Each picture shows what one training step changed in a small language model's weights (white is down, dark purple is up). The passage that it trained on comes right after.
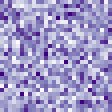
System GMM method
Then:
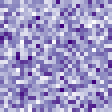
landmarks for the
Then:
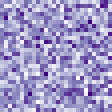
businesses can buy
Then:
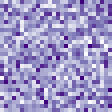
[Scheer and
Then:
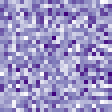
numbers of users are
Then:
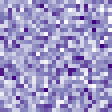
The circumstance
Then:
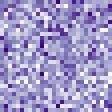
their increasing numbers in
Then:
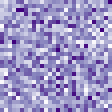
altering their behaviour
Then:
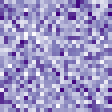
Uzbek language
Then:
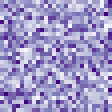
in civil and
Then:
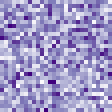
gain values of
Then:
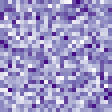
three years, namely
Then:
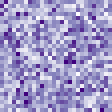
of the Vernier
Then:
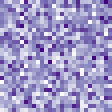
composites with different
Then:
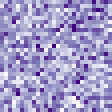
height of the complete
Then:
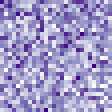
values of the magnetic
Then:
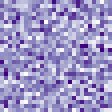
In general, we see
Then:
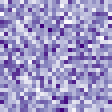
of activated carbon was
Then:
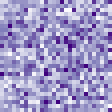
EU European Union GA
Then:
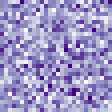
speed can sometimes lead
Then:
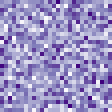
their crops was increasing
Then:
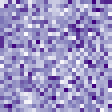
months of inclusion period
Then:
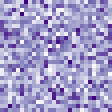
knowing how reliable
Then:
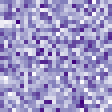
the house without a
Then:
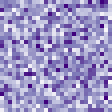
method is employed to
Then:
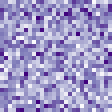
funding was obtained for
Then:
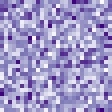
social responses to the
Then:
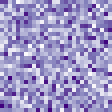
custom Moroccan
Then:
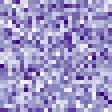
proposed that level of experience
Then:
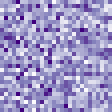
mold filling
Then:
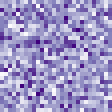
collection of data, which
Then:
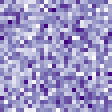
relative occurrence (in
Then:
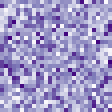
chemistry and
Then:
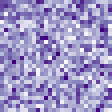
ethnicity. -
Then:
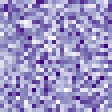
in the community.
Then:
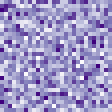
to differentiate the
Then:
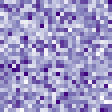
life. They are
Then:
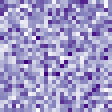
improve efficiency. As
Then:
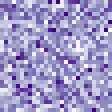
not used by others for
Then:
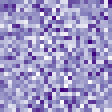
are asked to
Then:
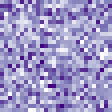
– data interpretation,
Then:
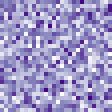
the different actors involved
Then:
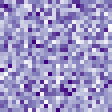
principles, those
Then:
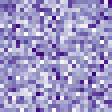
are subjected to dynamic
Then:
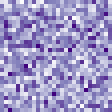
necessary skills and abilities
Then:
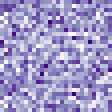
and determine to what extent
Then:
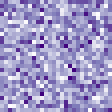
and lightwave power
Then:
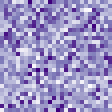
of Chicago
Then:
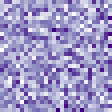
Oh is with the
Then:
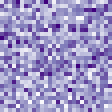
to solid strength between
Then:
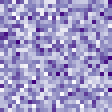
for 100 minutes
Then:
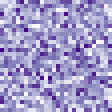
liberating but
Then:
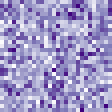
Industrial Engineering
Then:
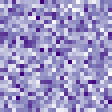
intelligence include
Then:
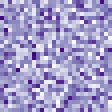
- + VIII C
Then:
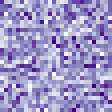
symptoms of
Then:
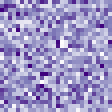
to examine the relationship
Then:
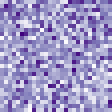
of State intervention in
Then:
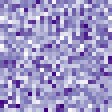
are illiterates,
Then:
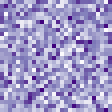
by the way the
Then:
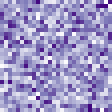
explained by Xia
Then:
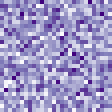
In the first were
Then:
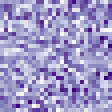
most basic function of human
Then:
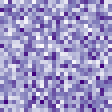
was measured using a
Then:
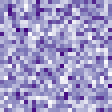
occurs when M2
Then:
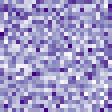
on diversity in
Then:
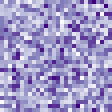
resources that support or make
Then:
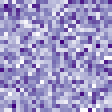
of life. According to
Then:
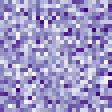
list of games is
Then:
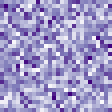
vessel and thus
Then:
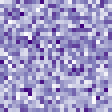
upon reasonable
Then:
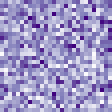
strongly related thus
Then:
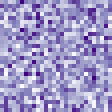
English language learning and
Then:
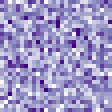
domain admin rights,
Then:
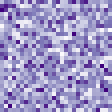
to provide necessary security.
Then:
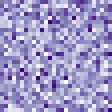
finding techniques which do
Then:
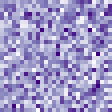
different loads.
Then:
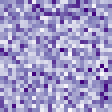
project, we use a
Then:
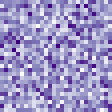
Argo's most important
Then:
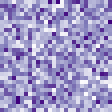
not a good indicator
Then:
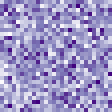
et ce dans
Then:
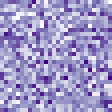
of substance consumed
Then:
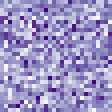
on all AN.
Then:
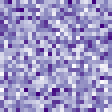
the available information about each
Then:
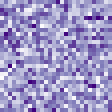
of HESS,
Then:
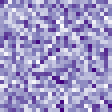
addressed in a
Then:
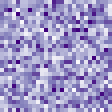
probabilistic method
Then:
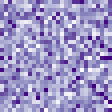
as function of pressure and
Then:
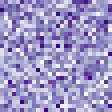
risk assessment in 20
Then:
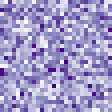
was gathered
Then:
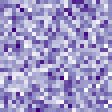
antibacterial activities
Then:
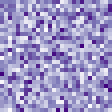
the proposed sensor with
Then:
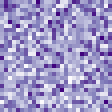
play a crucial role in
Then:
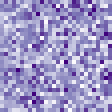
married women respondents
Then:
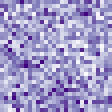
and secondly, that
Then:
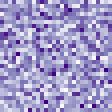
for these principles
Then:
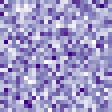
equation, where the
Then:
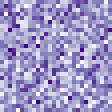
increases as the core
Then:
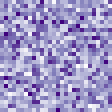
of food sharing
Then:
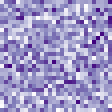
duct injury
